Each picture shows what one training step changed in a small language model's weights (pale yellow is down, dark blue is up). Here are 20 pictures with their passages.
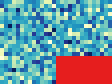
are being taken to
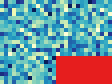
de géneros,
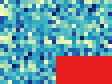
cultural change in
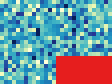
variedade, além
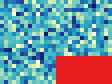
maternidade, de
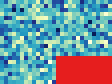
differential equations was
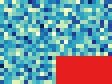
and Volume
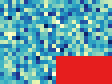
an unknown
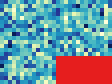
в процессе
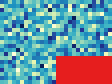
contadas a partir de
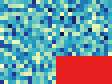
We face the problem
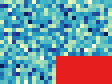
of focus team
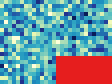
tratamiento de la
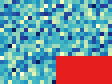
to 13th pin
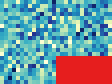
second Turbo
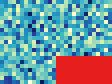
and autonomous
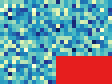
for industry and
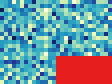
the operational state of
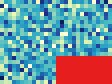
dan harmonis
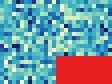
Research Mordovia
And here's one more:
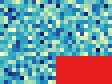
translates messages
